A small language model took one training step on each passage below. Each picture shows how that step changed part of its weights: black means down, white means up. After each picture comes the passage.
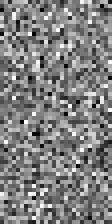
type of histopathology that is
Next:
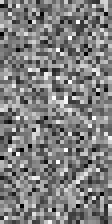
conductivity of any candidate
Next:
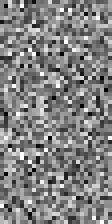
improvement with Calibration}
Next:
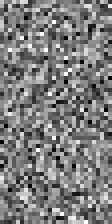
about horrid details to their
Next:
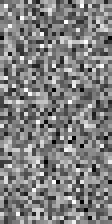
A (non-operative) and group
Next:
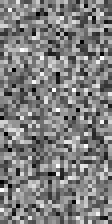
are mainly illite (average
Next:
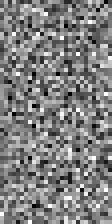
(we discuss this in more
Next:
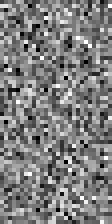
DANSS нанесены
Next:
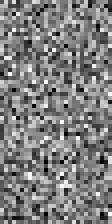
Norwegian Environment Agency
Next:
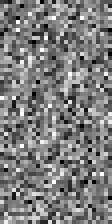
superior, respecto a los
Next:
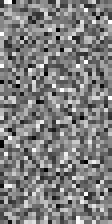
that a generic naked singularity
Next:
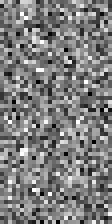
obesity in hypertension in
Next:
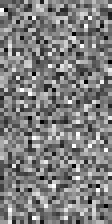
On the contrary, in
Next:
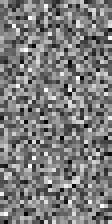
test were performed which confirmed
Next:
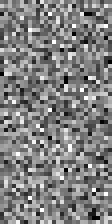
1961, and it has been
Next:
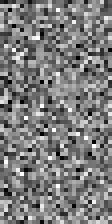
of trapping device in an
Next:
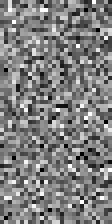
upon electrochemical Li
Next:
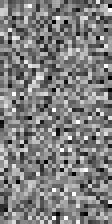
between these two factors. The theories
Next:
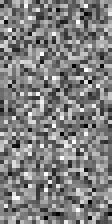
accessed: May 16,
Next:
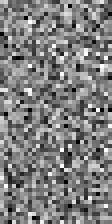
change in wind speed from
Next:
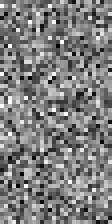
PCB defects undetectable by
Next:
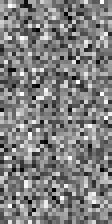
Buxoriyning Imlosi
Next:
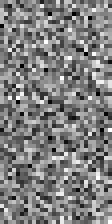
yer sirti bilan
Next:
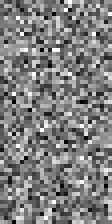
berishar ekan.
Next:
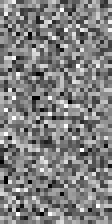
annihilation cross section and
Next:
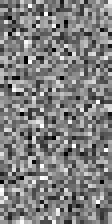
(27), incluso mejora
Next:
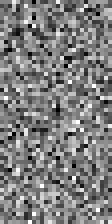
perform digital-analog
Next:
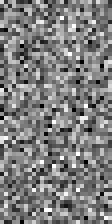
просто ілюстрація
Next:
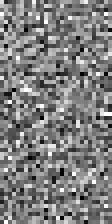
Laxman S Meena,
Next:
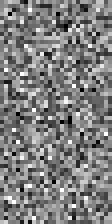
In this study educational status, number
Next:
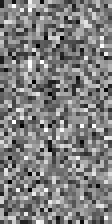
assist code-based UI
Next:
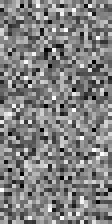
stresses, with peak dimensional
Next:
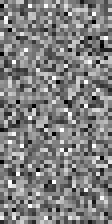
along with other sophisticated
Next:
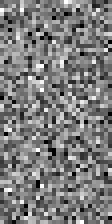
cells on HA-coated
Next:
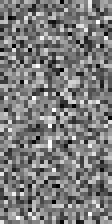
bevosita muhitida,
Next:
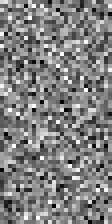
first process is the pre-melting of
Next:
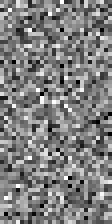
rawan kecelakaan
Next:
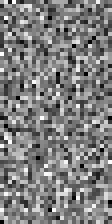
education was fairly large. For a
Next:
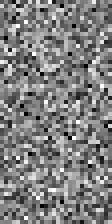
leitura uma introspecção
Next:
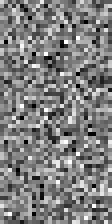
for all conventional lattice
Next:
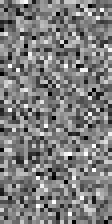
strains) and then dividing
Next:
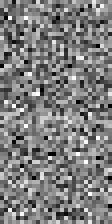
offset from the CO
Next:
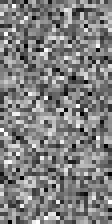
its subjection to large-scale
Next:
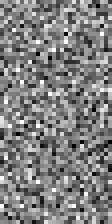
mavzu va rejasini
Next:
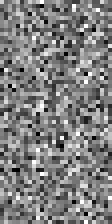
presence of an unusually strong
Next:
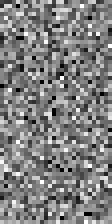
что они уделяют
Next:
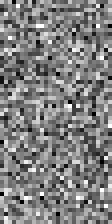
rate of product degradation
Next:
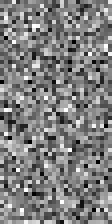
is not at the distribution's trough
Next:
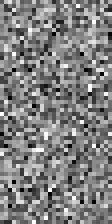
in an essential aspect. In
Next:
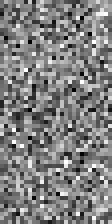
variables exogène(s)
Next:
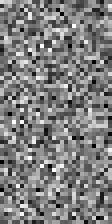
data itself. SINGLE
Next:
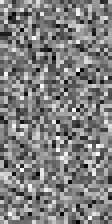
one person out of three will be 60
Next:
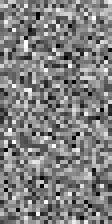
schools (23%) used their
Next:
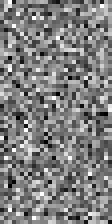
Bereiche innerhalb der
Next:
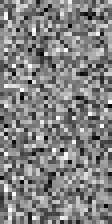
brackets in Eq.
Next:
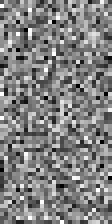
4 since the sensor of the
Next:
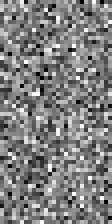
of the original and then providing
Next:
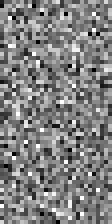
Ministry of Health of
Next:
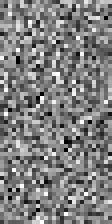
terbanyak dialami
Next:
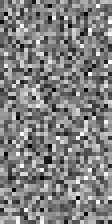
iron deficiency anemia
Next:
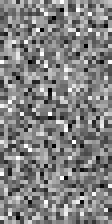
AGSS09 mixture
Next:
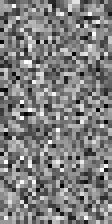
compared to deep charge and
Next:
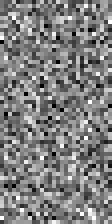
resposta a estímulos
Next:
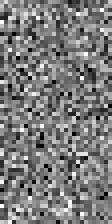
with Hipparcos and the
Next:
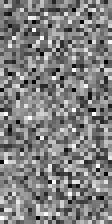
factors that cause port congestion
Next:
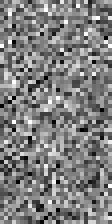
bunch in TESLA. A
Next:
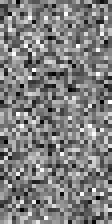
y José Castro Puga
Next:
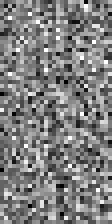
include the generic volume dependence
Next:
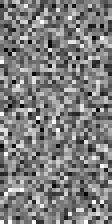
low densities are characterise.
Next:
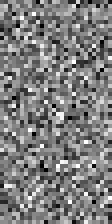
that upholds universal
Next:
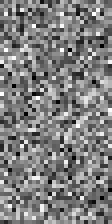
stiff matrix. The main conclusion
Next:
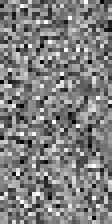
magnetic field can be represented as
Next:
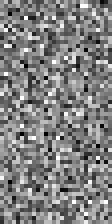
participants in the second group. We also
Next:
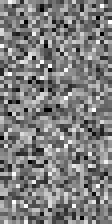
*Alternaria alternata*
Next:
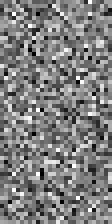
administration of first rescue
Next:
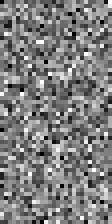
which is very attractive for
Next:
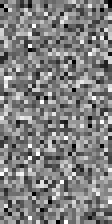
\begin{pmatrix} 1-2
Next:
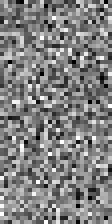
denoted by \ $ y $; these
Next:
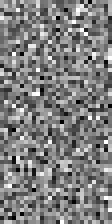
of excited string states carrying
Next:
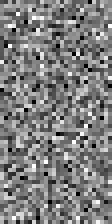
trigonometric functions. In
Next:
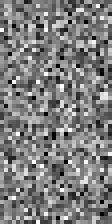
Wesley, Felipe e
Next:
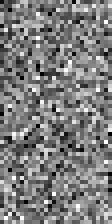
and H-gate operations. This
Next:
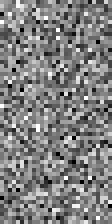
was included together with the
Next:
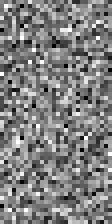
David Castelló:
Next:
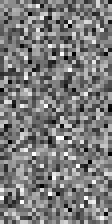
sample and random feature set).
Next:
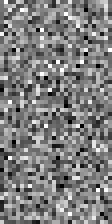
we describe the interferometric
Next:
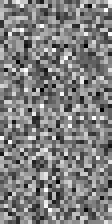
water absorbed is 4
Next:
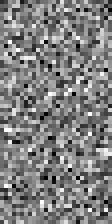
ao alto índice de
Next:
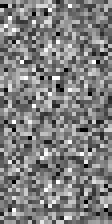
berish uchun unga
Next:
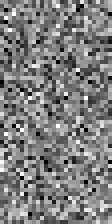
can be considered an effective management
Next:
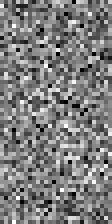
above, namely the smallness of
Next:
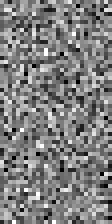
equipment waste. Scrap
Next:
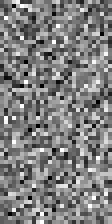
de Educación francés, en
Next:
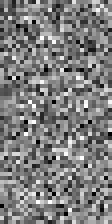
on the heterostructure
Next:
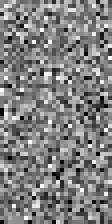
is a right that stands alone
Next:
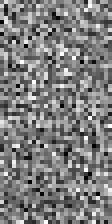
Influence Diagrams,
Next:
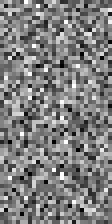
Madec, G., and Morales
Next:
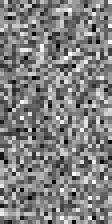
products, based on a concrete
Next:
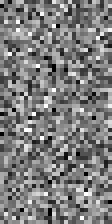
criteria. Sr no
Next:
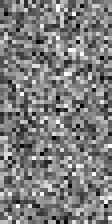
realizaron tres muestreos
